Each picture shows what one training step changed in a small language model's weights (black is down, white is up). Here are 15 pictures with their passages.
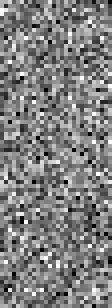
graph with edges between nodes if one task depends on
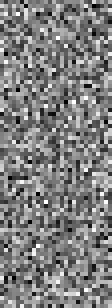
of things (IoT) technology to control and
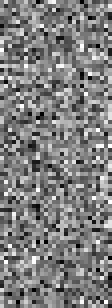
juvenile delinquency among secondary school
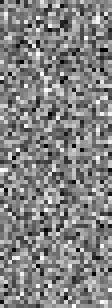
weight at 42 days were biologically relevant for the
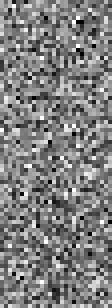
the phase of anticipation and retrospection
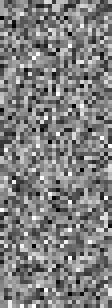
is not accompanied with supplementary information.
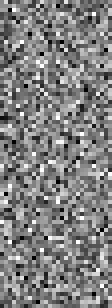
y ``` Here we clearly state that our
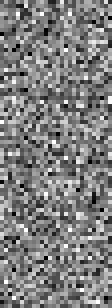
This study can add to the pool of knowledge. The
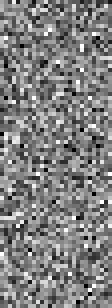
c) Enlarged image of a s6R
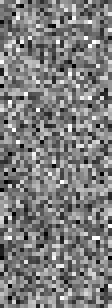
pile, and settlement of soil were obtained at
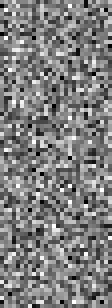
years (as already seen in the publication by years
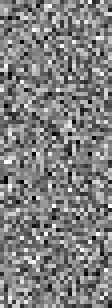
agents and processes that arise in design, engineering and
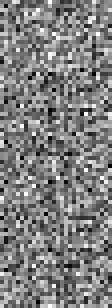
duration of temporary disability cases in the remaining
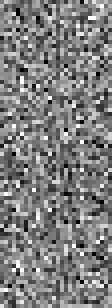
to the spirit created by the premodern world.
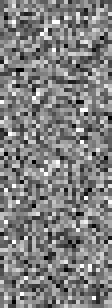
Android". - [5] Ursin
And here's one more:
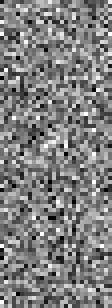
AS. Each selected line was sown in 2
